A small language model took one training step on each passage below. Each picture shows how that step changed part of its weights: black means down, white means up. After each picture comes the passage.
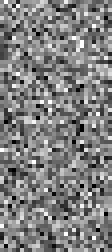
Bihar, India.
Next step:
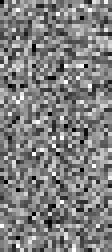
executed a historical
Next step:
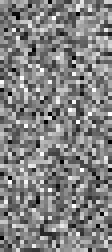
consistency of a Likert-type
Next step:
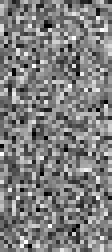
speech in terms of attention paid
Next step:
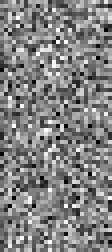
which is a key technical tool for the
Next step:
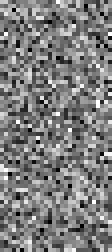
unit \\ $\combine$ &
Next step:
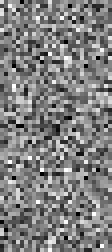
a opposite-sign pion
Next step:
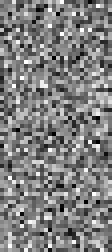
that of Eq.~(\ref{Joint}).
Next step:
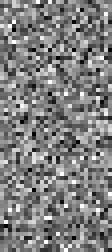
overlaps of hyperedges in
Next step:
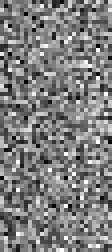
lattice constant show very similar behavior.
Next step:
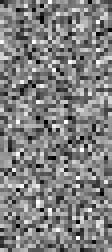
flotation, dolomite,
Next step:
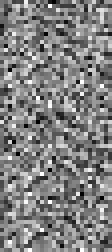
\centering \includegraphics[width=\textwidth]{}
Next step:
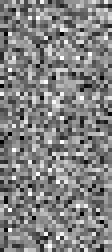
to reach a sufficient number of
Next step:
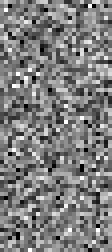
large fluctuations, either in
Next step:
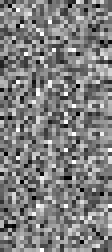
may not be able to thrive
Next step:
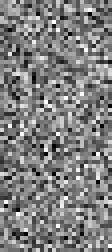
straight line. An energy calibration
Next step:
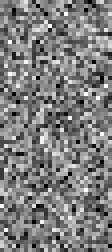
sector transfers traditional financial
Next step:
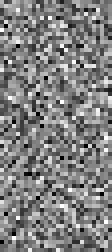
milli-Q water. Cadmium
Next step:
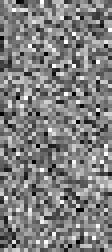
drugs at a tertiary
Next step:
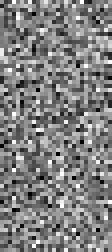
individual identities from data utility. To
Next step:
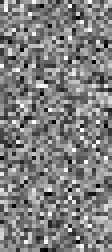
terms of CVA with left sided
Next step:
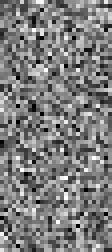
platform knowledge more accessible to
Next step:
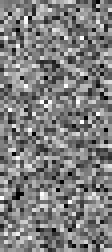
one assumed, naively, a
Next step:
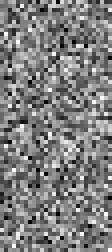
Excessive model size for highly dynamic
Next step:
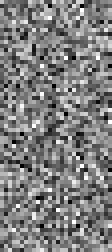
consists of projections of $b$
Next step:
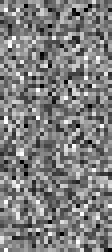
6 compares *m vs n*
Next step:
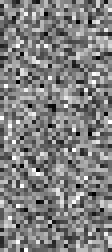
for art movements, some of which
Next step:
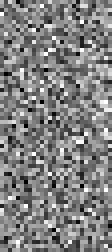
LBS data and we cannot improve
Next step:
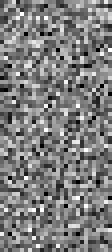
for almost all $\lambda$ in the
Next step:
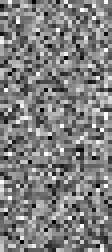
``Stretching and Bending"
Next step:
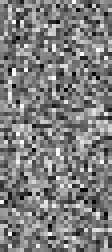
Toughness – K_{IC}
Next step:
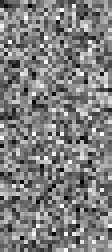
livelihoods for fish
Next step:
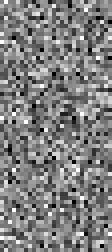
capacity to articulate their affective
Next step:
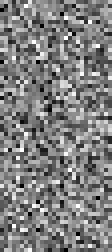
weights through optimal processing as discussed
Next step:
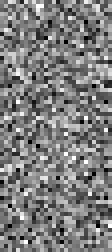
the solvent casting method, multiple
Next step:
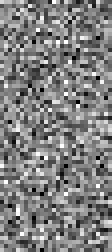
the use of low-cost secured
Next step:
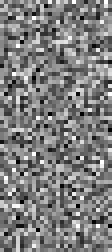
colony shape. Because
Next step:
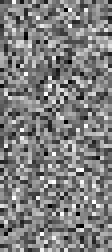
a density-wave formation was suggested
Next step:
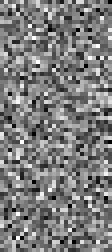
the protocol recommend the usage of
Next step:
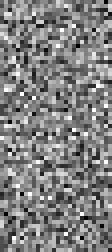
and (b) the FIB-cut
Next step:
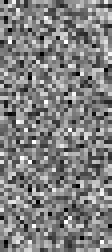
of the Dirac delta function introduces
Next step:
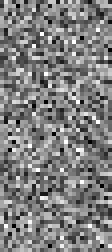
in representing the distortions of the light
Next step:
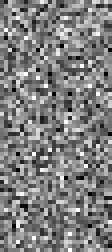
connected, symmetric interactions is not
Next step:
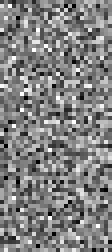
2mm {\Large {\bf Phase diagram
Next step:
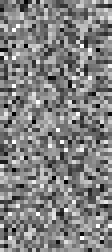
has been an important characteristic of the current
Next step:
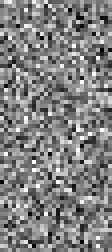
convective shell has reached
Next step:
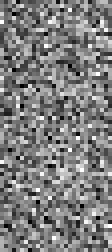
in consumer behaviour. Regression analysis was
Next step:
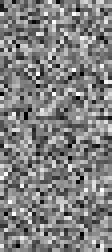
and Cycles. Retrieved
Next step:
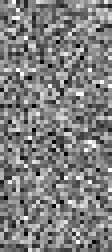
and the final relative residual.
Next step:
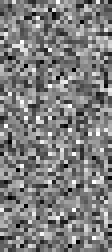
Besides filters and features,
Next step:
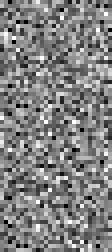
because they have lack of work experience,
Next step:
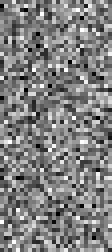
payments (direct debits and
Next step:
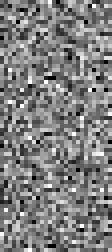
solutions to our problem has a small epsilon
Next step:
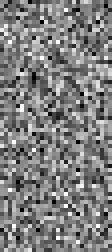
wiltse technique as seen in
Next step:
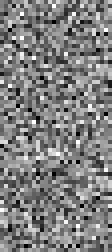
New archaeogenetic studies have
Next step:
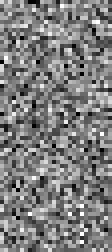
applying new data to existing model
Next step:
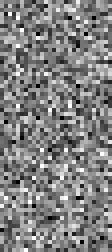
for this particular task. Here's the
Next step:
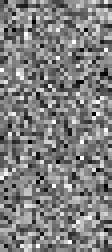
on TABLE III. Because
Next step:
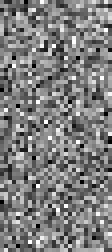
materials to the energy consumption and
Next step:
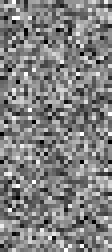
and the magnetic field $B_z$ is
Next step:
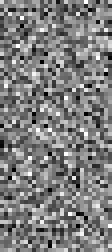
amount of solar radiation in the
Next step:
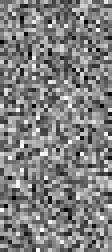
the *Plataforma por los
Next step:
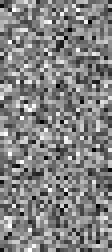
(i) We used the available experimental data
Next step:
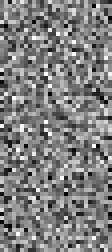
Simulation and experimental results confirm that
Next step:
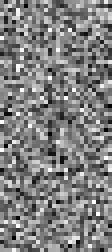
of two different domains with an angle of
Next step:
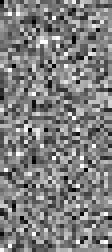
patients who gave their consent to
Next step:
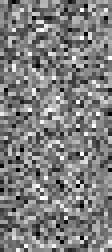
resolution, audio clarity, and
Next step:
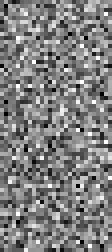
nickel-base brazed
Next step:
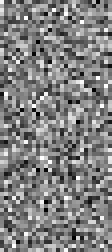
computer is used to effectively mimic
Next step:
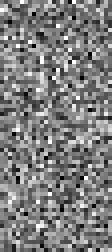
or A population cohort comprising
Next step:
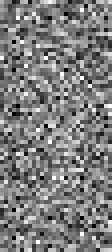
on angular frequency, temperature, and material phase
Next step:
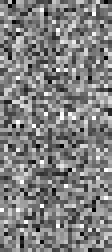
Paper I with the same argument.
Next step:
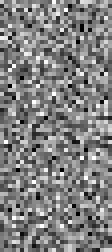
across its footprint,
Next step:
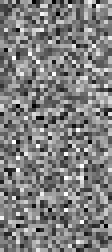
analyzed taxonomies.
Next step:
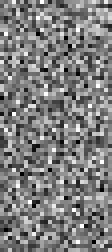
to identifying the hazard,
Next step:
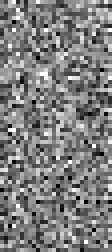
and reference models that can be used for
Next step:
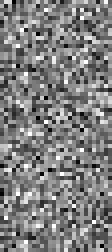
task (Farwell and
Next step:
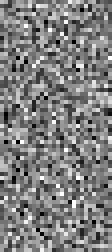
word association activity, this study
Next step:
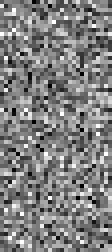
tariff policy has the capacity
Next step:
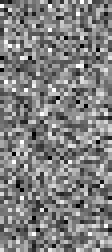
training on forensic accounting
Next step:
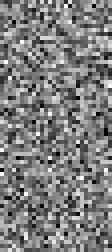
GAG is protection against
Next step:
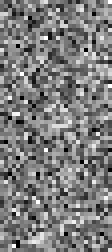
collaborative model development could lead to
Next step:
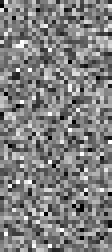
The study employed a descriptive
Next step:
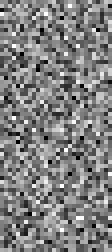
counts for the relevent $N$
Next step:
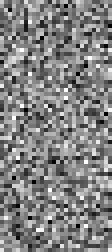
Dipolog City whose educational
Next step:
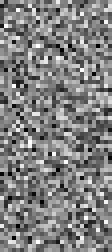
and Children's Issues, the
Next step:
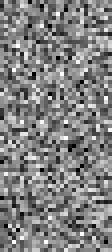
it brightened, at $G =
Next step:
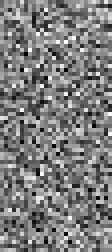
the business community. 5.6
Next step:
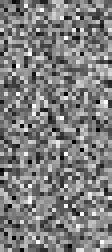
done in the same way as for the
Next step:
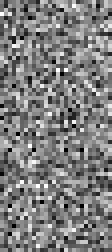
by equating the expression for the decay
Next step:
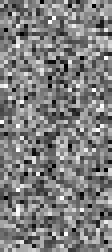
on the survival skills
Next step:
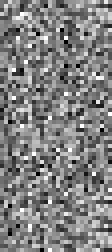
The parameters of the model are fixed as
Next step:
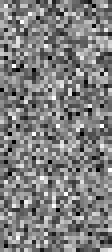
of the forest resource would
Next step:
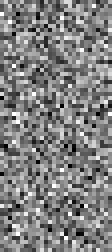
formulations so novelty preparation ie
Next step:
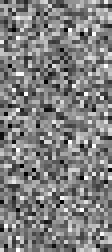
regions $A$ of a coarse
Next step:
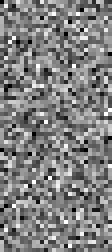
emotion-related disorders.
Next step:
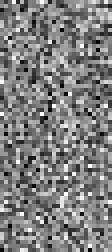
information available has been posed. In this work
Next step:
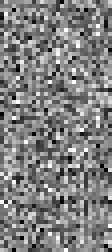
with Shibata interpolation
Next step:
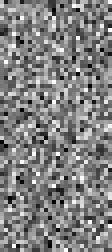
surface micromachined accelerometer is
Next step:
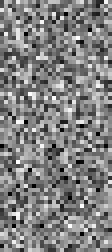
potential, $t_{ij}=- 2 d t
